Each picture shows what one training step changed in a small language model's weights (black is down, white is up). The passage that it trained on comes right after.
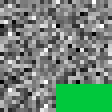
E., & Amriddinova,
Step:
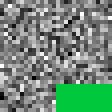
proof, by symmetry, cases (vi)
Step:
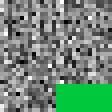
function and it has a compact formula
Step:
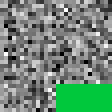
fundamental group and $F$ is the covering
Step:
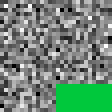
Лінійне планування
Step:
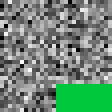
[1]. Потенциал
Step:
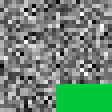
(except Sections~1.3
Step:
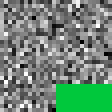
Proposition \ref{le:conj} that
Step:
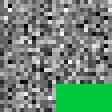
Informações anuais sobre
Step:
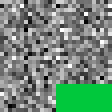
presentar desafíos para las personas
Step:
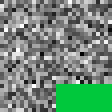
statically enslaved to low frequency
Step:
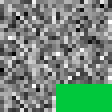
lo macro y micro...);
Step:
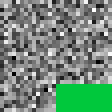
в их воспитании в
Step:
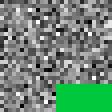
latter case $\tilde p$ has no
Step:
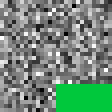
polynomial on variable $y$ with the coefficients
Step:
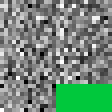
is the Inverse Laplace Transform
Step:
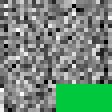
основных направлений государственной
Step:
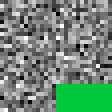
do mundo real, e é nessa
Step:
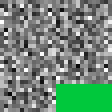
груп до оцінки
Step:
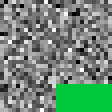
intellekt-fan va
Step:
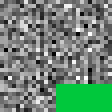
\alpha$ and $\beta$ be as
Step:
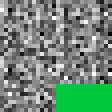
immediately makes, looking at the
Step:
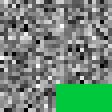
iniciada sem hesitação em
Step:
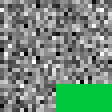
mumkin emas. Ular milliy til
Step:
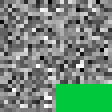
exige algumas adaptações
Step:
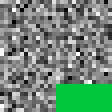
reciclar e recuperar)
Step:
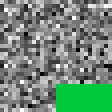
S.G. Vladut,
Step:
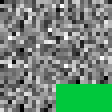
после ЭМА На
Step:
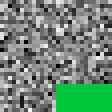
\emph{Hamiltonian stability and
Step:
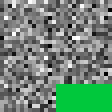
implementadas en planta. Considerando
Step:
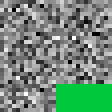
m sürat koşusu
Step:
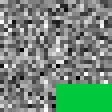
А.П.} {\itshape
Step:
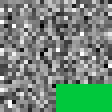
însă la socoteală
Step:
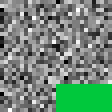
sua vida? 9 respostas
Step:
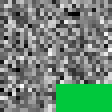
до сих пор не была
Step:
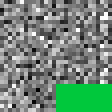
process, then there exists a sequence $
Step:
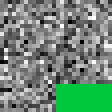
and $h(x)\notin
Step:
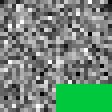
expected average cost $J$ of the
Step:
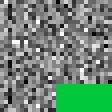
In particular the left hand side is independent of
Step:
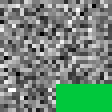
that for all $k\gg0$
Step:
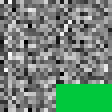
резидентлари орасида
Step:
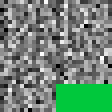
в яхт-клубе
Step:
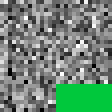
is exactly the representation \texttt{p}.
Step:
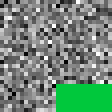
to'lanayotgan soliqlar
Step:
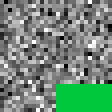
while the terms 'window' or
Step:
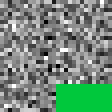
stopped running tests once we
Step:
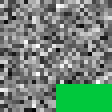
does. We are going to consider this
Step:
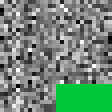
BaS, BPV,
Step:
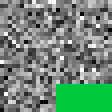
for different species. They are related to
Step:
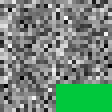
y las ventajas de trabajar
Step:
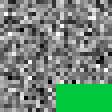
and for these values of $s$ we
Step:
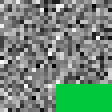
como o programa de pesquisa do
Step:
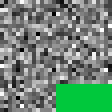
G'ulom nomidagi adabiyot
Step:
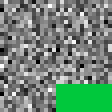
B) \to \E$. The computation
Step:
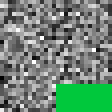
do not belong to the set $A$.
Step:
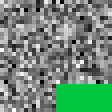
the undirected cycle on four
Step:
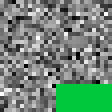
file transfer, which we denote by
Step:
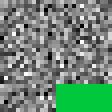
isolated points. Another result
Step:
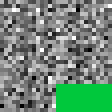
melarang dari perbuatan
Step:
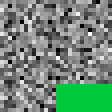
version of the integral kernel of $K$,
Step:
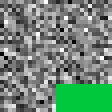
masofasi va boshqa omillarni
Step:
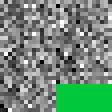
yakuniy raqamli texnologiyalarni
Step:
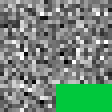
solvable. In particular,
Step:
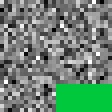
music; range; mugham
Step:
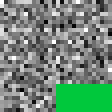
niet overtuigd van de
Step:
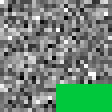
corn waste is often considered just
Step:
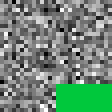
Science \\ A. Mickiewicz University
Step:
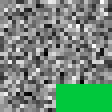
Stata14 amaliy paketi
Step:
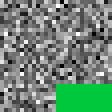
von Cassels ([3],
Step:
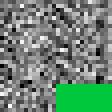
containing~$\Gamma_1(N)$ we
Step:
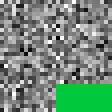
turadı. Muzika
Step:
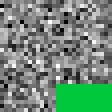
the formation of book reading.
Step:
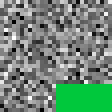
baru dapat dilaksanakan
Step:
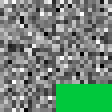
of competitive activity in
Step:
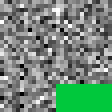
possible to "help" the
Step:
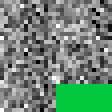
do município de
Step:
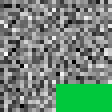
infeksiyon kasalliklar yoki
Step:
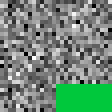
local transformation to remove matrix elements is
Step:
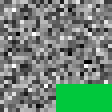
бўлган предмет,
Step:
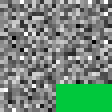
not be confused with the
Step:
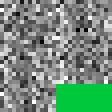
korpusi muayyan
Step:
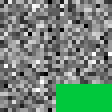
белгиланган. Шу
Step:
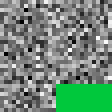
cierta disciplina y su
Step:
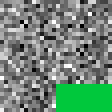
do lucro de uma empresa que
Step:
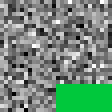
or to find new identities, identities
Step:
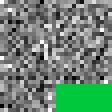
configuración de la infancia como un
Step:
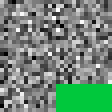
degree in $\Vect^{\gr}$.
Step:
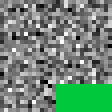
chiqmay turib uning barcha
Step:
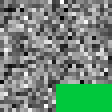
to establish conditions under which the governing
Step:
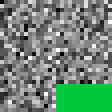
¿El mundo actual sin coordinación ni
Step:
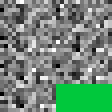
и перкутанно,
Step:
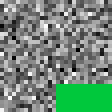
O. – Doctor of Pedagogical Sciences
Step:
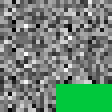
\right) \end{pmatrix}
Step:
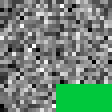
derivative of $f.$ We can easily see
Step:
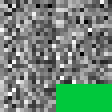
a new type of mix type polynomials known
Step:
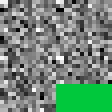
method (MG). CG is based
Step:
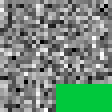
affiliations and corresponding author email.
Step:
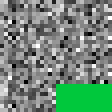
solutions to the wave equation with the initial
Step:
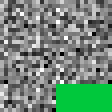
learning is one of the areas where
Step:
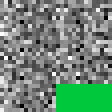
Oston de Lacerda
